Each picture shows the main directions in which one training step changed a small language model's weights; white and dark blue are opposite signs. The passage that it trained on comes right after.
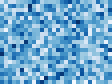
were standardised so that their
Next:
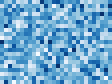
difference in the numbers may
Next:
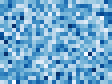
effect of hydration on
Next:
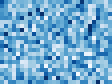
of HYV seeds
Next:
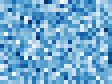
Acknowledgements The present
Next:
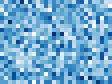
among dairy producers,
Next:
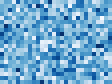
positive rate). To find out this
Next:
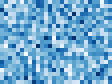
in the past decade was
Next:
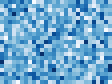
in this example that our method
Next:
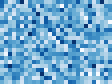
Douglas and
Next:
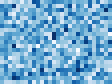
into account future needs;
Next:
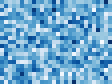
Thus, not only the
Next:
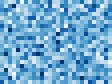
use is considered. This paper
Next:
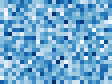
contained in the local language
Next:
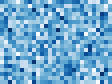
the researcher Agras
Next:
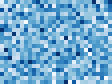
study attempted to
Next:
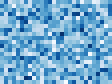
venue awaiting
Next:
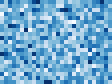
human embryonic
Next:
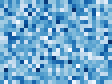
Hybrid 4 Yes
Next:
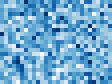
melt at higher temperatures
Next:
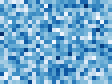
is especially evident
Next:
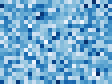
(1) stone and
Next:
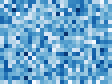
IRRI R R NH
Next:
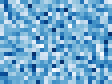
population of design choices
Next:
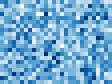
different features (occlusion
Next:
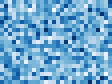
cleaned and mapped
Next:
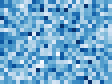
mnemonic effect.
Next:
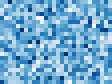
Kleb Dale G.
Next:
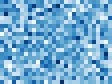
with the additive increasing
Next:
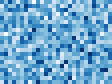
difficult to count the number
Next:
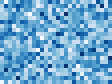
demonstrated in Figure 2. Figure
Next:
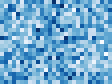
b) Generate and
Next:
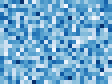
of Chemistry,
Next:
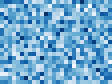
the text based on?
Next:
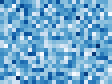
sequence variability, complex
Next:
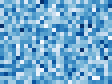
The development context of India in
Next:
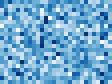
an increasingly complex order of
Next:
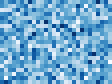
households even when
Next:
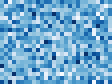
the narthex are
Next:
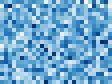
consumption—among the
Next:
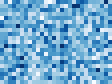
and defuzzification
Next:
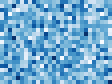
strategies and models to assist
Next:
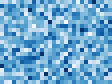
reveal that certain
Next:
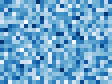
Table 2. Table2:
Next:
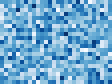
both mobile hosts
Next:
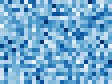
to fulfil), which
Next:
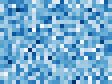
and Tools for 4G,
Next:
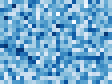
program blended learning model should be
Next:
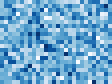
the father treats
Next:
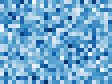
including the viscosity,
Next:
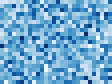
are described based on the general
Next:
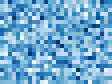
'Consolidation of
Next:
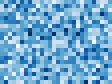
at making the education system
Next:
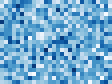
found in the online version
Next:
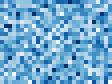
the biomarkers 29
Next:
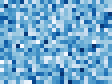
of 210, all the patients
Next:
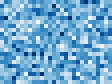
Simple sentence -
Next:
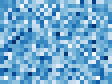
bodies in the EU.
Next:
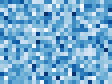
the described dataset /
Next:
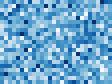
statements for the purpose
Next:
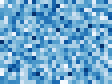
suffering from poor
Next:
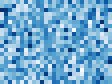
behaviour in medical students to
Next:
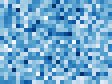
which combines Slotted
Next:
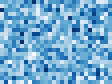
regarding the nature of
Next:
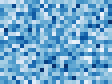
are shown in Figure 2 for
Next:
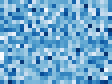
create new ideas and
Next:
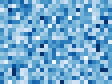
and composition of the
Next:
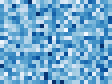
are copied to the
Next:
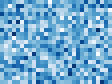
development? If so,
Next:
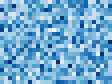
being integrated into monitoring
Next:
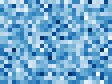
is written prior to
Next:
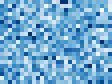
hybrid energy storage
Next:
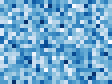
model provides precise and
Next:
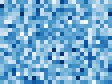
tissues Figure 3: Figure
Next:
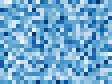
different azoniallene
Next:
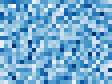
their free time is an
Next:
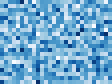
of everything that
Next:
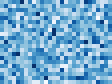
of Uzbekistan
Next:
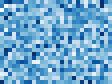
is incomplete.
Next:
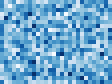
biodiversity assessment, we
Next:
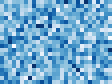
and fabrics, we
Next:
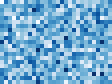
- **Industrial
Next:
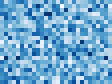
followed the trend of the
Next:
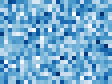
the 80 (2C with
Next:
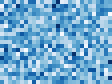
role for about 85% to
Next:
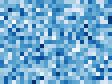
and Bahrain)
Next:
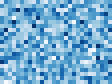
patient with a history
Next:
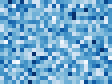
to participate actively in
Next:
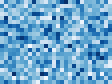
and the solar collector
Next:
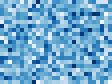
in provider knowledge, delays
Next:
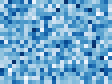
as no new data were created
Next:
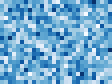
oriented environment include
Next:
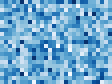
industry**, avoiding
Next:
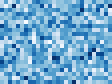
study and search for ways
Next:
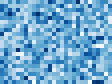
of the project in meeting
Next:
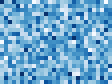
supports this possibility,
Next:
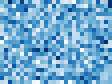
to the above list. The
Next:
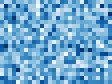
than 88 features, but
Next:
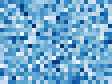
humans are not that
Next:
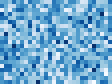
health and resilience against
